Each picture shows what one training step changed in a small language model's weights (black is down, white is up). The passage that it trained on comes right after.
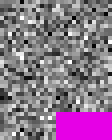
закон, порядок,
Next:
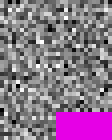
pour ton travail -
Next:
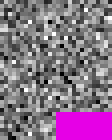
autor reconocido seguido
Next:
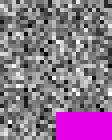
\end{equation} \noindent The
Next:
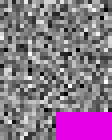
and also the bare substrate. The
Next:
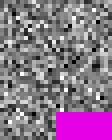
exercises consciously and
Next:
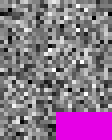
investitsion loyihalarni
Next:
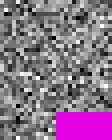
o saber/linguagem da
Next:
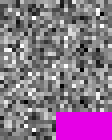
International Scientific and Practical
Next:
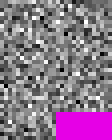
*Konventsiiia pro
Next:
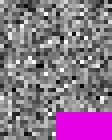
adimensional separation between the centers of
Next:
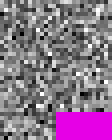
catalogues, we carried out
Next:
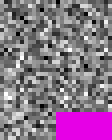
that the raw time series subtract
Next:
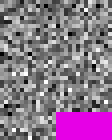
humero esquerdo partido
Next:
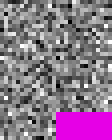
mustaqillik yillari
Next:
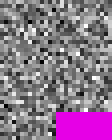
same reason, the success rate
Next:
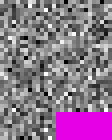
with rate $\Gamma_{21}$, or
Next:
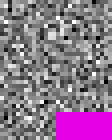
Howard University, and North
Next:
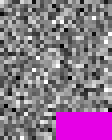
the time for a Brownian particle to
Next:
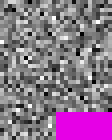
much shorter. The limitation is that
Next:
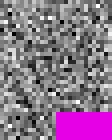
% don't center trees in
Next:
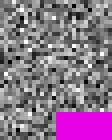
cada persona sigue madurando
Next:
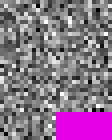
cultivo próximas al
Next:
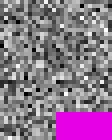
wanita yang tertarik
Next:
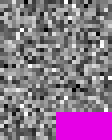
that the nature of the energy difference between the
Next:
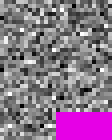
operator resulting from the numerical
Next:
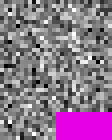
existence of a unique optimal solution
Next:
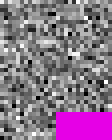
сделан вывод о
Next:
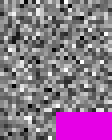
instrumentalisé les chefs
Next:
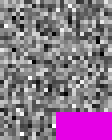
plot is spurious and that these
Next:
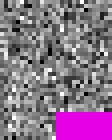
mechanism of action of the
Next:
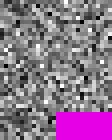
< 0,05 maka terdapat
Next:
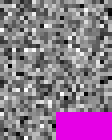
with a possible extreme suppression of
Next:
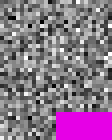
The angles for which the dispersion
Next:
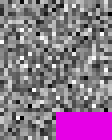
determines whether the user’s
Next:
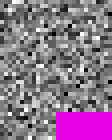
holatidagi biror bir
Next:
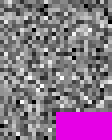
response follows temporal dynamics that
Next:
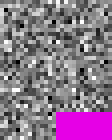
(Peter Breck), por
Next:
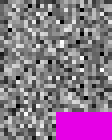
no associated data or the data will not
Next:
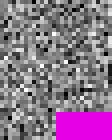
participants’ consent. The
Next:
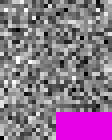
emas. Latoyif turli
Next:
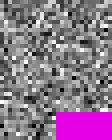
y debilidades con las que debe
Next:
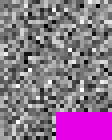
тимчасовим і
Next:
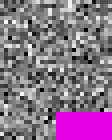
piezoelectric transducer
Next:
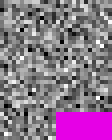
as compared to previous results from
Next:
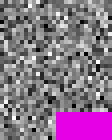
content and therefore the neutron
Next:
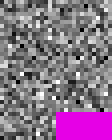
mesafelere en hızlı ve
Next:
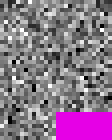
тренировка: общая
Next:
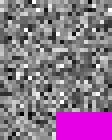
here there is no well-separated
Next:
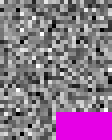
the general trend as mentioned above
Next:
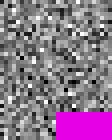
specific heat was previously observed
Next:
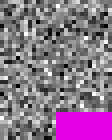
la implementación las decisiones de
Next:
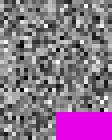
decisiones de inversión en
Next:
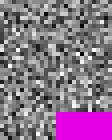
has multiple contacts with the
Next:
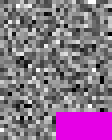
ученика Одговор
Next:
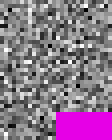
be possible to simulate full
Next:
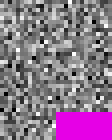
in the RESET and SET
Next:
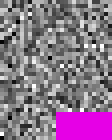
ODMR The depth profile
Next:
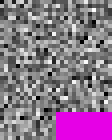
uchun ERP tizimlari
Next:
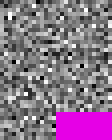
to operate correctly also for large
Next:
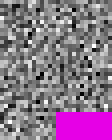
the intrinsic dependencies within
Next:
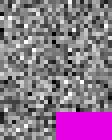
although they might be
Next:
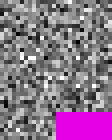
one can obtain the intersection of all fields
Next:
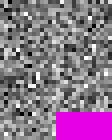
mudança significativa na
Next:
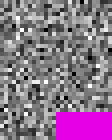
that the effect of the electric field it to
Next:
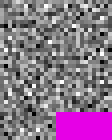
Наблюдение за
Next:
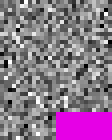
(ACF) i parcijalne
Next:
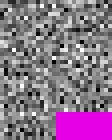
русского языка,
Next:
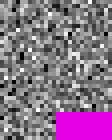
мустаҳкамлаш ва
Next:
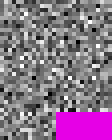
характерні для
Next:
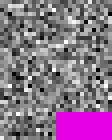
its assault frequency,
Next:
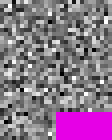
decided to implement all of our
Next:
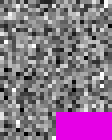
of the individual particles.
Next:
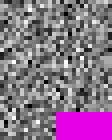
coating on the sample surface. In the
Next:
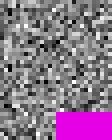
CorrML compared to the
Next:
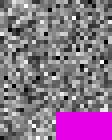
dikelas. Pelaksanaan
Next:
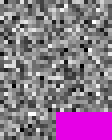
In this study, we theoretically
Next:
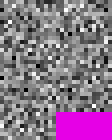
cultura de melhoria
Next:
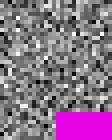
supresión de las mismas) y la
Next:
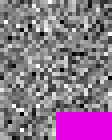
üzerinde yapılan
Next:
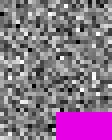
texnologiyalari bilan
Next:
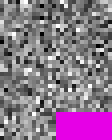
que puedan trabajar en
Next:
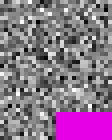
channel. \begin{table}
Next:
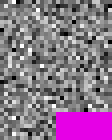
the electro-weak correction to
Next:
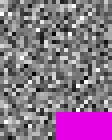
des jeux d'arcade se
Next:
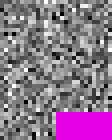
detrimento da clareza e
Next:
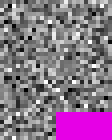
normalized to the total channel
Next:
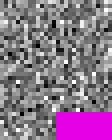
marketing effectiveness.
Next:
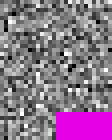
axis, the diagonal direction
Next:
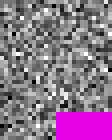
и юридического.
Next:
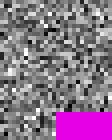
of the eigenstates can mostly be
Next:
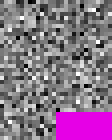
Lee, J., Liang, T.
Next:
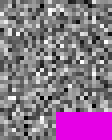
shifting earlier in the
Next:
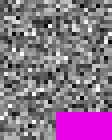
чиққан ҳолда
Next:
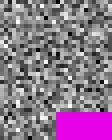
PHP and MySQL as
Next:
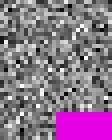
that the condition \begin{eqnarray}
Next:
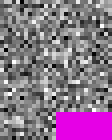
эса, переездга
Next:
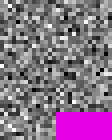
sofrem com ameaças e
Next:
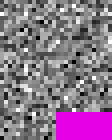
procesa. Vzorec trga
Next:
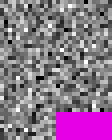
miqdorda tezlashgan va
